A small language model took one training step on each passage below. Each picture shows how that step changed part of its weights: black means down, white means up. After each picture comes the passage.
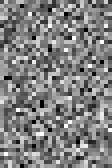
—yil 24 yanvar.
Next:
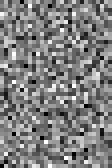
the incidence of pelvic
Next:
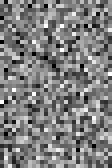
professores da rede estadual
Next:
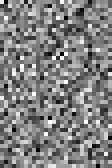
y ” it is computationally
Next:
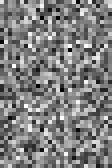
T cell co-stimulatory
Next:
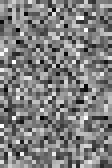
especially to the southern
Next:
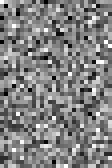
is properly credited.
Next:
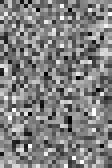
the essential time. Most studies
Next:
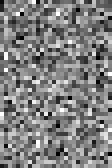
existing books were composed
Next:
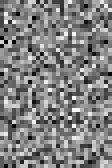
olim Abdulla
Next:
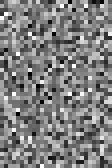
but also '*access to
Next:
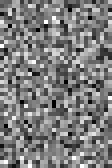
США та ЄС
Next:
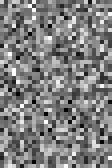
medium and is indicated as a
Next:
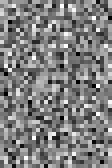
which carries glucose
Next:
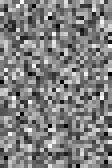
for inflation, which is associated
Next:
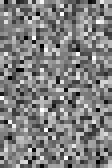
em divisas internas por
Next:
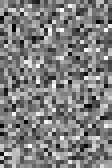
synchronizing and a
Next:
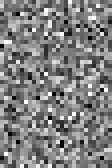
*El Queco*
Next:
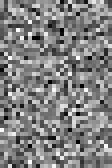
findings by Suyani,
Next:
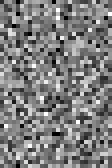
a negative impact on Ghana,
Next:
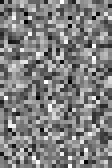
universale necesare organizării
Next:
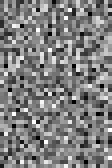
values were incorporated where available
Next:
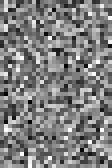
[10] believe that the
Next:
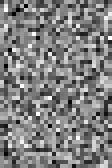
methods used to process and access personal
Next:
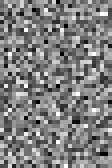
uznać za
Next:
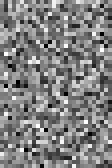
discussions on the issue,
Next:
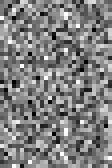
and photoreceptor cells
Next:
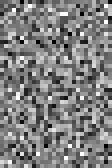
of challenges, including rising
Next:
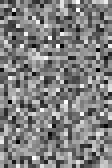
nu onjuist,
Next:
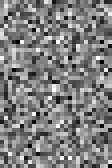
access for books is
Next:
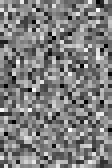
2004). The acidity of
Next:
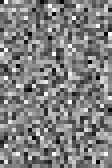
un buen proceso.
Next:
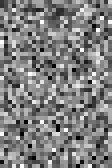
institution within a nascent national
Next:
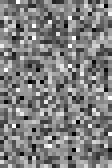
la vanguardia de las
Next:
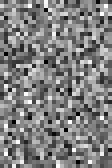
wants and needs, and those who
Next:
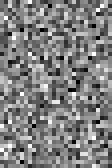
foi muito atingida,
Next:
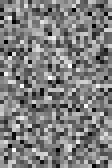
sentences. Which one
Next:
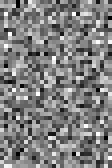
claimed that they know how
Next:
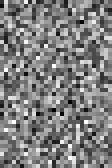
the CRISP-DM
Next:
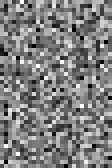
are difficult to reverse for
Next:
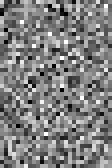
individual spirituality in our
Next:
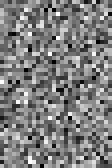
Ilmu Sosial &
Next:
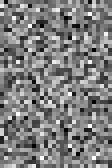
Z., & Abnisa,
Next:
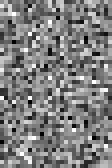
butun qismi urushni
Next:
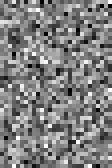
competing financial, professional,
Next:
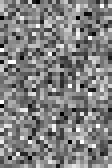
- Kurang memperbarui
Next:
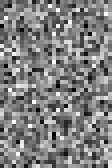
body diode of the
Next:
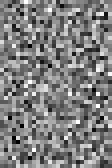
va boshqa hududlari
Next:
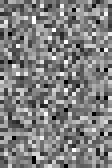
et de la dalle sur
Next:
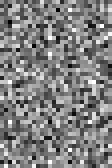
biri sanaladi.
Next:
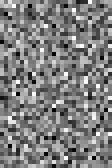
отношениях с
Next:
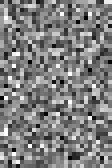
новые способы,
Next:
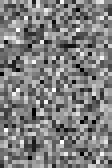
In this study, conjoint
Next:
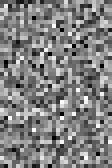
size of the known universe of
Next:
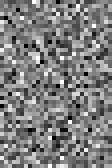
a sua génese, em
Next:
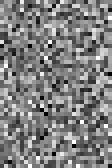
and communication tools were deployed
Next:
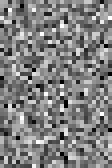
договорів і
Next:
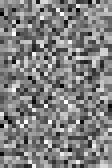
Department of Botany,
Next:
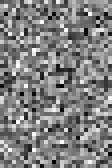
accounts in behavioral
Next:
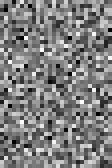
is one of the techniques typically used
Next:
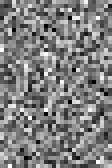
a verb in ملحق
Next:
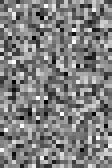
en la atención primaria de
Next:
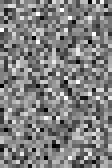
contribute to supplier performance as
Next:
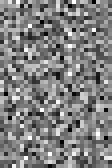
predominantes no
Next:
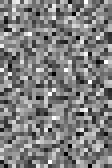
C, A, and E;
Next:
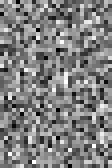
Projektets formål
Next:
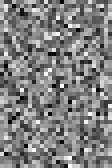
rice testing program Three
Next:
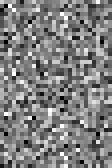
y no como lo hacían
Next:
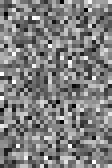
I and Pillar II
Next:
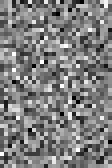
(The Bluest Eye
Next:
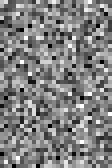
align with the OECD
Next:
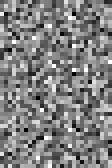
urinary NAG were
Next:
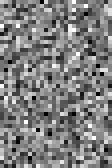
– muammoni aniqlash
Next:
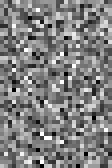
Pollution* 256,
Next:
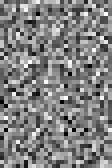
many impurities, such as
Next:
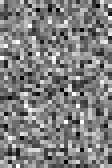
or *ex-situ*.
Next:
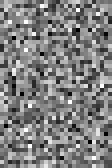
explícito entre as partes
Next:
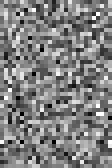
effectiveness depends on the assessment
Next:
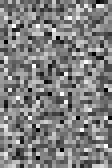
students' attendance in science
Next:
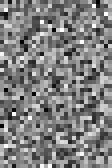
oficiales actuales
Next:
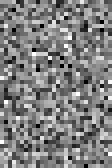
despite the splits that
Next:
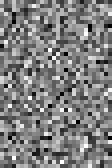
gravedad de la
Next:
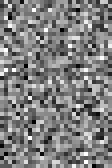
shakllanishiga ham
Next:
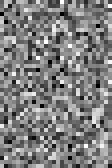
that Hillgruber’s
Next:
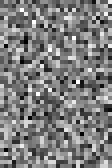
tibbiyot texnologiyasi
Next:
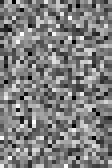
white female,
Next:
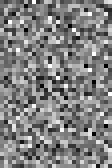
aproape totală.
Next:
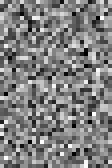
reunidos en la sala de
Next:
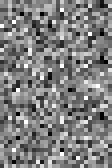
L., Wahyuni,
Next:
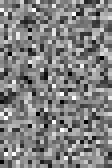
Table 1). These results indicate that
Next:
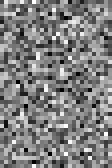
projects, capital assets,
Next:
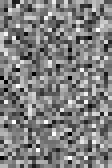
article discusses the need for future
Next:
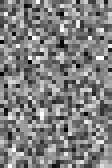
одного навчального
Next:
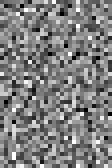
puede beber néctar
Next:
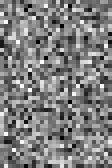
лише як стратегічний
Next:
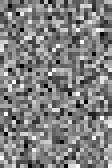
suffer from various diseases such
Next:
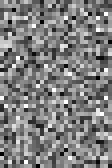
concluded that doctors
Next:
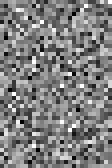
performed using the statistical software
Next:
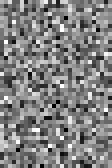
причому летальність
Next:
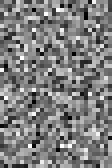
to the irregular hydrological
